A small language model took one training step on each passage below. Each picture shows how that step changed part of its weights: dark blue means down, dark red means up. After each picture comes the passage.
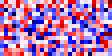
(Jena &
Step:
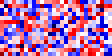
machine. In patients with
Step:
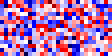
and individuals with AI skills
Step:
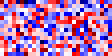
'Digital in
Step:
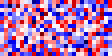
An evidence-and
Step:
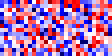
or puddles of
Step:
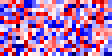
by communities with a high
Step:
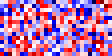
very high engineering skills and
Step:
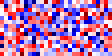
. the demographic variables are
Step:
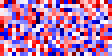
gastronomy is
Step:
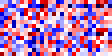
This leads to this
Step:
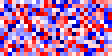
fibre. Additionally,
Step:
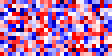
dominates. The
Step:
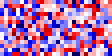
lighting efficiency.
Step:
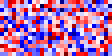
onset of diabetes
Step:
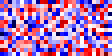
Hoang Quoc
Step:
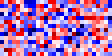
as remedies against
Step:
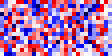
In addition to the structural
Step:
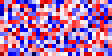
components so that the implementation
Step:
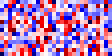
conducting a needs analysis to
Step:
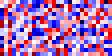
research needs Suppression of
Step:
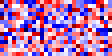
in time in the first
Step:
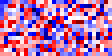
representatives from religious
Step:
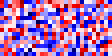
publishing Open and
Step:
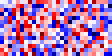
matter density profiles. We
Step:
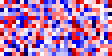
automated telephone
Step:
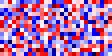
seating, it is
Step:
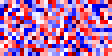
during the COVID-19
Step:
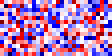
particular area. The
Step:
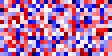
need to ensure appropriate transfer
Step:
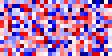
children's first language and
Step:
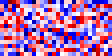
ankle to the
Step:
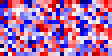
of operations in these
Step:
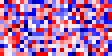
typically is defined as the
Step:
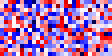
(ATO) as
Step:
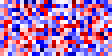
Standards Institute
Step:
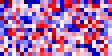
of a Segment
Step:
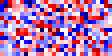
of studies available and need
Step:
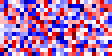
the mill and a suitable
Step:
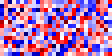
developments, the predictions
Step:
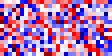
expected value of the dependent
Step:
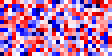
were still sensitive to
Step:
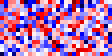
in natural lakes,
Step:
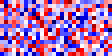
the glass of the
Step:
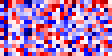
of its populace
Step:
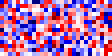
eligible to
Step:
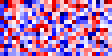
of relative distribution of metal
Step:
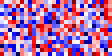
or cover crops, may
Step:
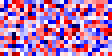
operations and safety and has
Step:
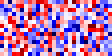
calcination reaction rates are
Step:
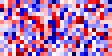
specify how they are
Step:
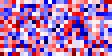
action that follows inspection
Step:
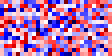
Journal of Management.
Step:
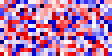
failed to explore because
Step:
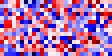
Like the trusted
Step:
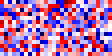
librarian, data
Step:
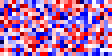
online survey. Most of
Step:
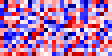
for instrumental support"
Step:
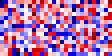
4.89 Authoritative
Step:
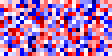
research, the system calculation
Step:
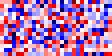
therefore calls into question
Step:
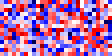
have to be introduced before
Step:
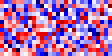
his text's. The
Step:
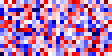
showed a low level of
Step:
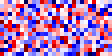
discovered, the author
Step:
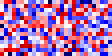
grapes. Area
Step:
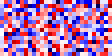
provider, popularly
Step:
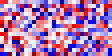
study was birch
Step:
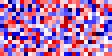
Reviews*, Vol.
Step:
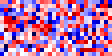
attacks are required
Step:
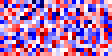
debt is shown to
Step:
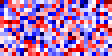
analysis of music audio signals
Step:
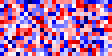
the investigation and project
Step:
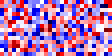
will cause challenges in teaching
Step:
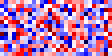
deletion, and
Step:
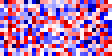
can all work through this
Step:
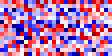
& Their Outcomes
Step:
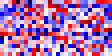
but it requires systematic implementation
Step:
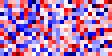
[1], for further
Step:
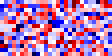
images at rest and at
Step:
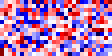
- Risk assessment
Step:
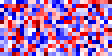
aggregation, comparison,
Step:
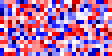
ability to sequence DNA and
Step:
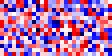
lymph nodes are one
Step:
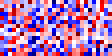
establishes that these
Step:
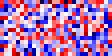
substrates and in
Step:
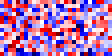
drawn appropriate in the
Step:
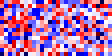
were converted into qualitative
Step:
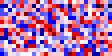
environment and they are even
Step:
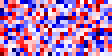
between trade deficits
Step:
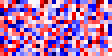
successful applications in October
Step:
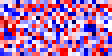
Avoiding the
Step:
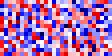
stage of whey separation
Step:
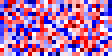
to hospitals because they
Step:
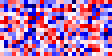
arises (Fig.
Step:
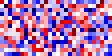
samples. In the
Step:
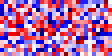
use of AI and
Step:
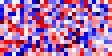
our proposed work, design
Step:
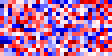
role in improving any
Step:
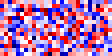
Sea region is France,
